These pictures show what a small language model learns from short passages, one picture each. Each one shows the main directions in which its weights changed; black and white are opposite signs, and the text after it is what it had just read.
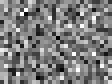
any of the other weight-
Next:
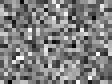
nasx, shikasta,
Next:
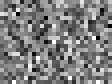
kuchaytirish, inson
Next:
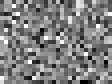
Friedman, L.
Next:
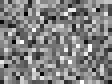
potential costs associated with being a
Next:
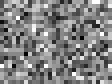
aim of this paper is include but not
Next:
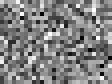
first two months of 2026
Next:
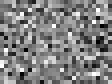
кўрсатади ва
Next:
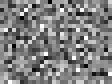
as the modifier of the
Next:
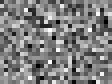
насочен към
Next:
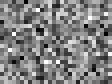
faol ishtirok
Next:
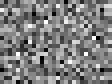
on dithiocarbamates
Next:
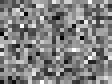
be crucial for the
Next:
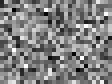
problem. This study is conducted against
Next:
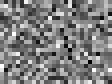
ahamiyati, badiiy
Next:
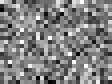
bosqichlarini aniqlab
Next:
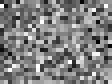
mulkini uchinchi
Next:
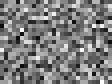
many newer and safer
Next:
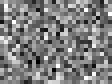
S Pramesh,
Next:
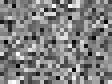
'Average Signal
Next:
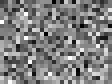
of this project will also be the
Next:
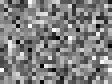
of history and historicity
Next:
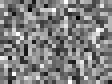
Fixation of the lingual
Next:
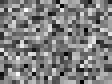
align to meet the needs of
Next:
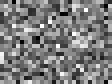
o'quv faoliyati
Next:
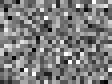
internalization of compassion by
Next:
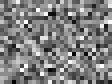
(b), temos:
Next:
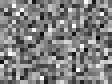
y ningún familiar
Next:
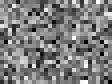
III: Additional Trend Data
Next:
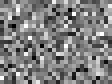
and when oscillations had
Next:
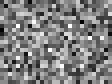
season nickel concentrations
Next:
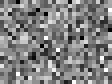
of Problems in
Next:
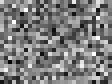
de la realidad: los
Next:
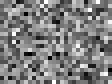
future agricultural benefits. -
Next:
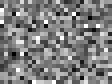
solid obtained upon cooling
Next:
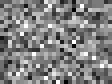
The 5-channel custom
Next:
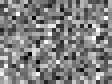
Isaenkon further
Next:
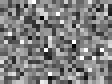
народна култура
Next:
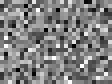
a reversible nature of the
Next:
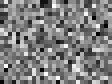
túrli formaları
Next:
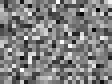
the study area. **A)**
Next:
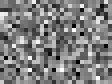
його ключовим
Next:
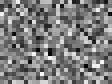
materialni ortish,
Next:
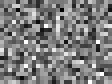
constantly charged to
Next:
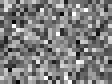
just needs to be connected
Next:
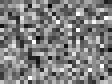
approaches in controlling
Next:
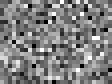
were introduced into the pig
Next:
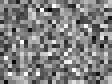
olish va ularga
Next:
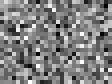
puedan dar con otras
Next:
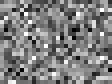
the same time, the novel,
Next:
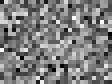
between Native American and European
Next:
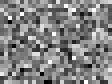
three hypothesis of this
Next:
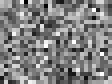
arthroplasty is one
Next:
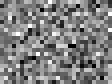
researchers have studied in
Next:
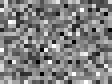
local bacteria in different
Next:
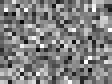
circulated and thus, the
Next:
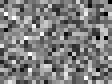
is monitored using the graphene
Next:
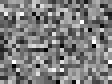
APGAR score was higher among
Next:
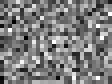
For example, in South East
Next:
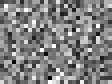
vazifasi beriladi.
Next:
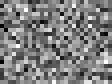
bilan birgalikda analiz va
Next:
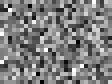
dalam penyampaian informasi
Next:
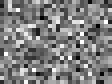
the oxidation, typically
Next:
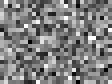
EU European Union HPC
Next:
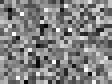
Lessons and Activities across
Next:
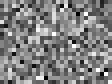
words and used 33
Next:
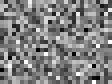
las conductas lectoras de
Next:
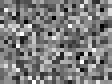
kelapa “degan”,
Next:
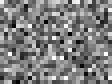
issues, problems related to water
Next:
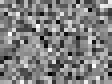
и твердость
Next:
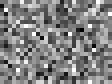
⁴ Doc. Dr
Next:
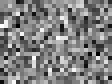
The matter at stake was
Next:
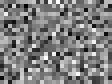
porté par les personnes
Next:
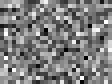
a Policy Enforcement
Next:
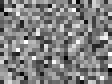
for the older generation to
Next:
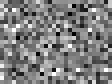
over the surrounding shell
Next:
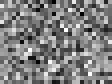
the context of the digital economy in
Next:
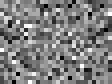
content with such glamour because
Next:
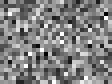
in scientific domains is essential
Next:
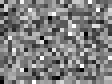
the color of the picture
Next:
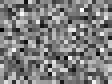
уровень развития
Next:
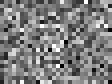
where skills loss was most
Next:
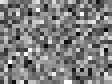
new technology trends give the
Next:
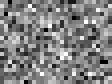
6 Blue-Cloud
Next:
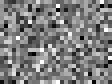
floating tablets prepared
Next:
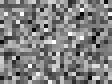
degrade the performance of a
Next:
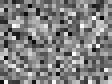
dimensions in skeletal
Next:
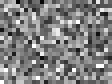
Image Sensor IMU
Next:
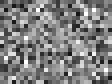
de la Universidad Central
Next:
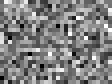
ethanol (40 ml)
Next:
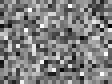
meio eletrônico,
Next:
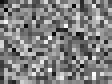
started to gain visibility
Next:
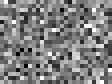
en la educación, el cual
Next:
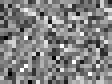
and dry conditions are necessary to
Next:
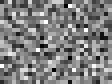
correlation has been established between
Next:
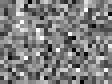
appraisal – used for all
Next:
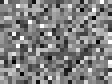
empowerment and organizational
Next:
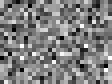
minimum concentration of 50
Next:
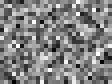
hosil bo'ladi.
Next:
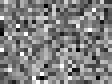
perbandingan implementasi
